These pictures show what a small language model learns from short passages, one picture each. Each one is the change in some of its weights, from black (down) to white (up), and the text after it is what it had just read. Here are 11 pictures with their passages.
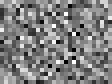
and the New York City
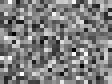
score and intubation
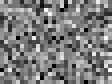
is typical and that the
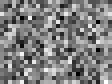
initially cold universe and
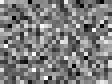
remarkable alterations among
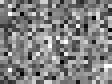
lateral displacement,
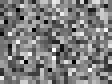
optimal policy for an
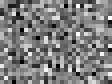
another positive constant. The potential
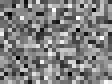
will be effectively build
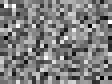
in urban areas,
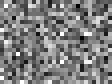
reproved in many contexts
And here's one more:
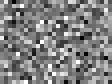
expected simplifications,
